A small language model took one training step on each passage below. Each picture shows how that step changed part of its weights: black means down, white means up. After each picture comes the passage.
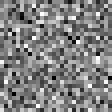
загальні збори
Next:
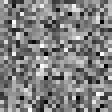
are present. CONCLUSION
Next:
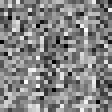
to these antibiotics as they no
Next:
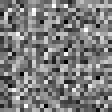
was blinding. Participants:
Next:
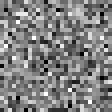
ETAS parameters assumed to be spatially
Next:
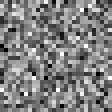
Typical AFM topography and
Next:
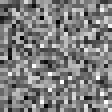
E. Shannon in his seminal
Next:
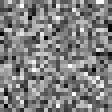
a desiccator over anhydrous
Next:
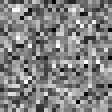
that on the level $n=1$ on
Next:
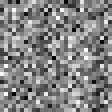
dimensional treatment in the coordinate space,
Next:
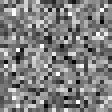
WL correction to the conductance in
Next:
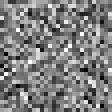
of incident power | Spectral
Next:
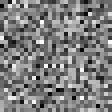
technique (which hides the secret
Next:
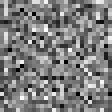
РФА. According to some
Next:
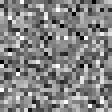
на догоспитальном
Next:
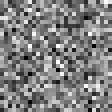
Ingelheim, ProMed
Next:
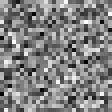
power supply. Similar model of the flow
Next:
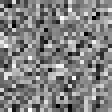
Chunki bularning barchasini
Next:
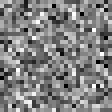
developed system using Arduino The codes
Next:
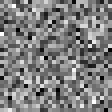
very fine-grained. The table
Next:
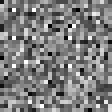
sensor (material parameters are provided in
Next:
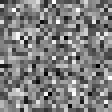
prediction; typically used methods include linear
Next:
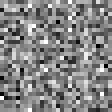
of water resources by local communities.
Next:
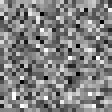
to incomplete or noisy
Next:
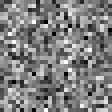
Max Kresch for helpful discussions
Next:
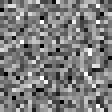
solid oxides has received both experimental
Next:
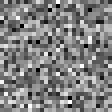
fill in the interstitial positions
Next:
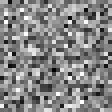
a relation by treating the wall as a
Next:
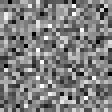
його адаптивності,
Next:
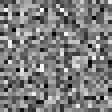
Khas, New Delhi,
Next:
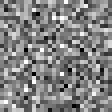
E_a (kJ mol
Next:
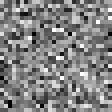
the environmental context. Today, as
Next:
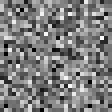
ambitious climate targets for
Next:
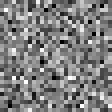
wake decay with distance, which
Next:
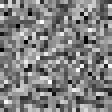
and open blue circles
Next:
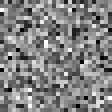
neither diffusible nor melanin
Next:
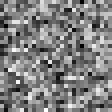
## Discussion In
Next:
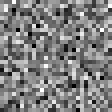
HACHEM, Daniel
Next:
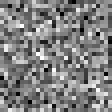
tabaqalashtirish asosida,
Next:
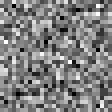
huquq bilan uzviy
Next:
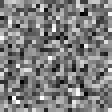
the dipole interaction is also proportional
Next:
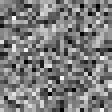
## II. RELATED
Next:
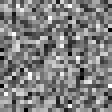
This is also shown by the lowest strain
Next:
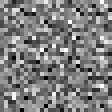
to Eur. Phys. J.
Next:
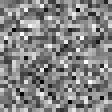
quantum case, the Hamiltonian of a system
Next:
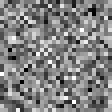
in [19]. We need not to derive
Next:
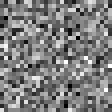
to traverse through. The prediction of
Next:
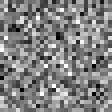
illustrate that all DFAs benefit from
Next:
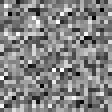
statistical limit, of not changing quantum state
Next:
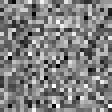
minihalos are relatively common, but
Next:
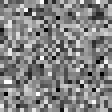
and the norm-conserving
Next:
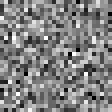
collaborative approach evident in this
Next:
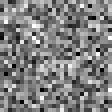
durante a vida útil
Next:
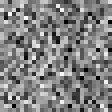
indivíduo, e, uma
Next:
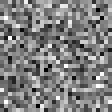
ekanligini tahlil qila
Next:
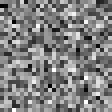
a weak phase screen is given by
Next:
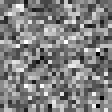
We make the typical assumption that plastic
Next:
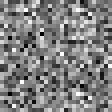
and improve the overall system's efficiency and
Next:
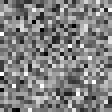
with poorer dental health in
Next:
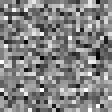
development of technology, based on data from the
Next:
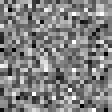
de aculturación. Conclusiones Se
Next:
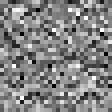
available on the EFLM database
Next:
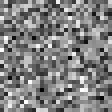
its high mortality rate, potential for
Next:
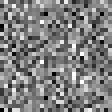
spin-lattice relaxation rate is determined
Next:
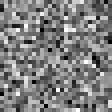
English company they came into contact
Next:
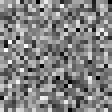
o indivíduo a maiores
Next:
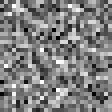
it is constructed from events at specific
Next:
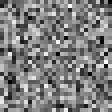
and metal-enhanced abundances
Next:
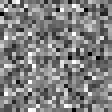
provides a sufficient condition for the robust
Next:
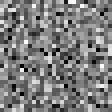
com o urbano. A identidade
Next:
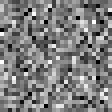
and Li, 2024). Thus, the
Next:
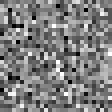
V, et al. Preoperative
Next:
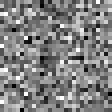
inefficiency of the Greek
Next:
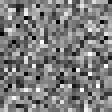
chỉ là một
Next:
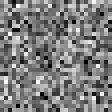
systems. For BLAS-related experiments
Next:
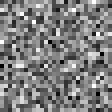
has to develop both health and pleasure
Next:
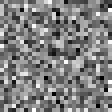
λ_2 traffic depicted
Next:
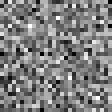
cultivation. Lustrous,
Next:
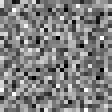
mechanisms that enable translation between different
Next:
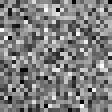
multistage tourist choice process:
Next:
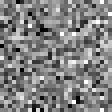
realizations of maps (maximum
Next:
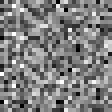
it is necessary to introduce shock
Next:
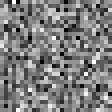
ta'sir ko'rsatadi.
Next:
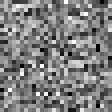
of the number of muscle units put
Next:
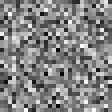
an attention mechanism where the attention
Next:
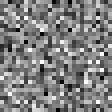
24.5°C in the month of
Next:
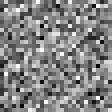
up to the quadratic terms in
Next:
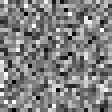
Locritani et al., 2018. The
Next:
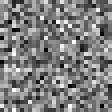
problem. The number of DNA strands
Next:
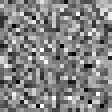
Apollos Wuyep Department
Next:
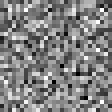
aim at providing high performance down to the
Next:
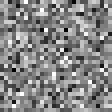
the composites by acting as points of
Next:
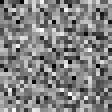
сабаби – энг
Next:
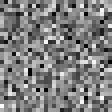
In toenemende mate
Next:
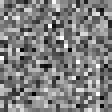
, kasbiy –ijodiy
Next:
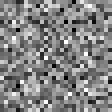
attention to operational efficiency, and
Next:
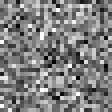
switching to FULL
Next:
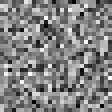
functions with four field insertions and so
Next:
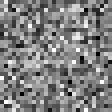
update the exciting topology. Figure
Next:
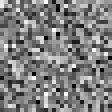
Para esto se da clic en
